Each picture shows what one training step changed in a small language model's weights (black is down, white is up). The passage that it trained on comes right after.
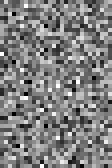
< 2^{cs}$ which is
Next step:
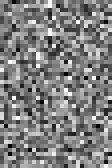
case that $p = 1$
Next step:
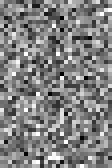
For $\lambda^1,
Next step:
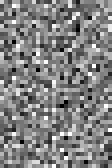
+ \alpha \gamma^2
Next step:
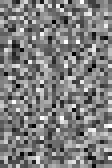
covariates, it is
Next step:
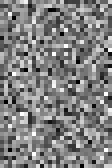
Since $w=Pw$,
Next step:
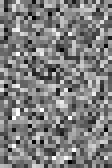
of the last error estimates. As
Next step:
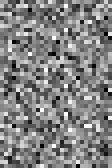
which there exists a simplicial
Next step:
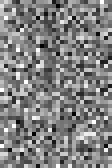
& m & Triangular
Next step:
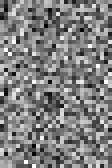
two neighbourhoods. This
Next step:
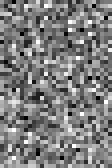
shown that each generation of the
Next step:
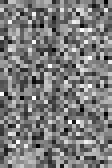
limit only helps us
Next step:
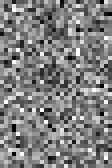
distance between the feasible objective
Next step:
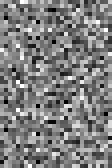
Thus, comparing the
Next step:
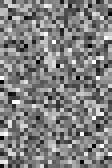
to see that this construction preserves
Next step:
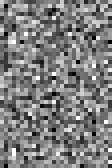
and degrees $d_1
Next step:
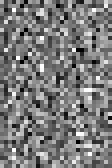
accuracy of solving the
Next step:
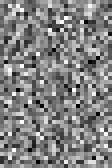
sections of the line bundle associated with
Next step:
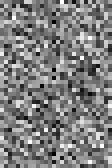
in the ambient
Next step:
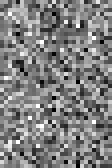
$n$-Lie algebra are
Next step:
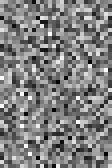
and integral representations in several complex
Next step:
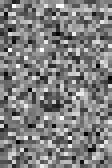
least 2. In this case
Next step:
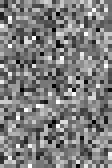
main positive file imports only
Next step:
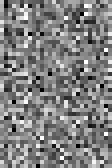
present the Legendre transformation
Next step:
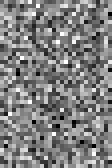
line with Quine's
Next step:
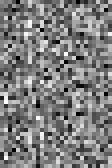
M. Schork and M.
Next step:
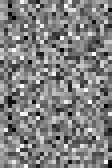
. \end{equation*} Let
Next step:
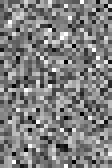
again, that embracing
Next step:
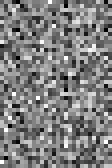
Networking Seifert
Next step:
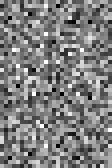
\cite{Lo}). For
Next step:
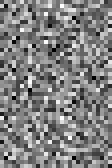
get $\sum e_i
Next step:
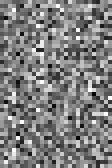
reconstruction theorems are simple
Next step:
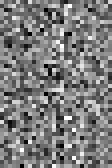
can result in a loss of
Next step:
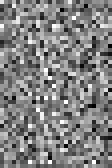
\cdots +c_n
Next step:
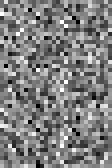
H$ with the order of
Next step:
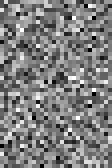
polynomial (rational) matrices in
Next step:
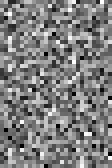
source point and $(\xi,
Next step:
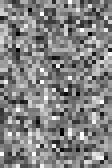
this is indeed true for generic
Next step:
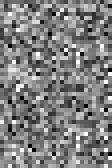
closed circle $C_6$
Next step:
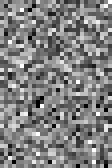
the action of $B$ on
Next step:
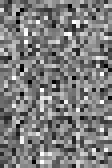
independent hyperplanes.
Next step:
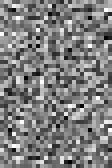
to $\infty$. Therefore, one
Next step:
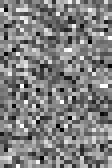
by a state-coordinate
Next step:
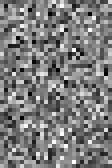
the set of real, nonnegative
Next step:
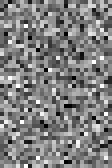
the precise definition).\\ Now let
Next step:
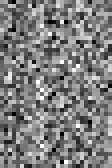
or right, composing
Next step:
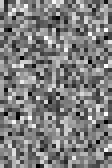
the relationship between the
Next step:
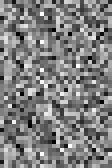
this article is established
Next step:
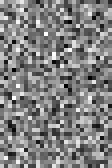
\end{eqnarray*} where we
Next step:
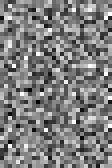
element of every matrix in the test
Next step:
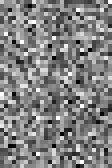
: H \to H$ is
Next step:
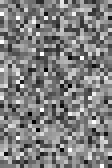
for type II factors.
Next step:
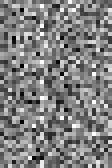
small as possible. This comes
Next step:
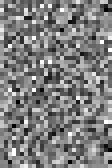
wants to allow the
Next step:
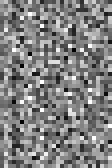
arises in part from an
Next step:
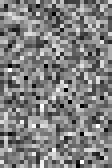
$A$, that is,
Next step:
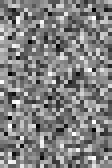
to determine whether braids such
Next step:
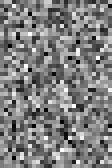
residual upper bound,
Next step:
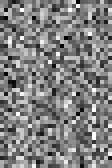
saddle point on the
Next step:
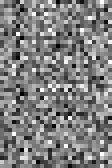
their hospitality
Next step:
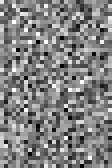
\Vert \vert (F -
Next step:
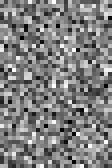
number of antennas with
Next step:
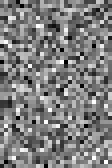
such matrix ensembles is
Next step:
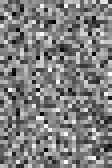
yet exhibits such
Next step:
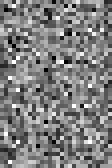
can collide only in
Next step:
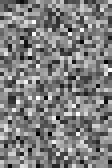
a prime example of how the
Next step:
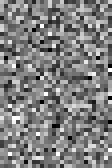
and any $\varepsilon>0$,
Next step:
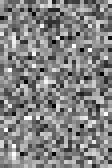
it is clear that $g$
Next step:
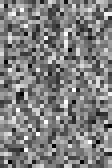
the sets $\Omega_2,
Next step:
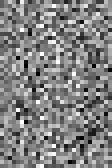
Therefore, by functoriality of
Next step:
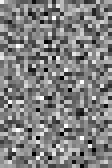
and the cost begins to
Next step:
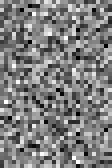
readability and quality of the
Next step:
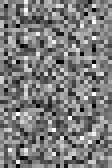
more levels in the
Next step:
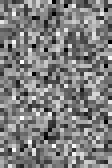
plain variety ignoring
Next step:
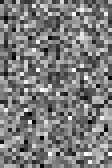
In the previous section it was
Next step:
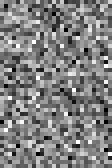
$f\sim g:
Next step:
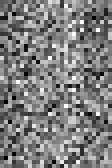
few simple facts about the
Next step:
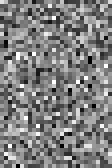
and $m=2$. Then
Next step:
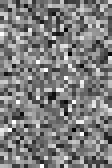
of \[ \begin{aligned}
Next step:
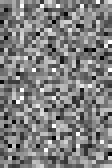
properties of parity evolution operators
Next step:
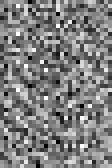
L$ it follows by the
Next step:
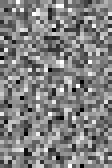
must contain terms of weight $\leq
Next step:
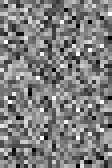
$*$ is decreasing for
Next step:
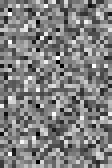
This ends the proof.\ \
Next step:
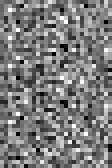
by Laubenbacher
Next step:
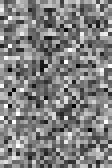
these factors is used to define
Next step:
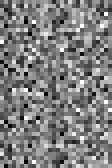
From (ii) applied to
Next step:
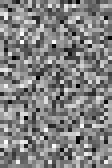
that of a densely defined operator
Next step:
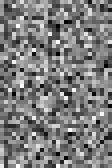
tends to zero. In
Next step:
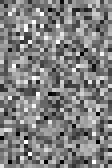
For any $x\in
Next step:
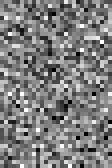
of $\Gamma$; a family of
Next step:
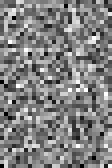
Euclidean space
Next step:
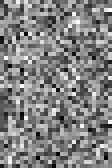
calibrates the fibers of
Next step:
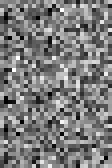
numerical stability and global convergence.
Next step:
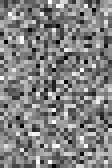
any Lie group with Lie algebra
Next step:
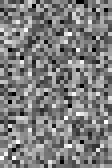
D., Z. Schuss
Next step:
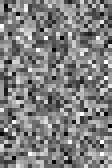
the modified eigenvalue spectrum
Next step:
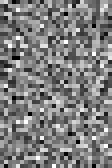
3-dimensional systems, where by
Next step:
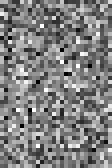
for $L/F$. Then
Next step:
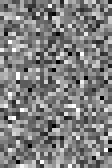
of $G$.$\square $
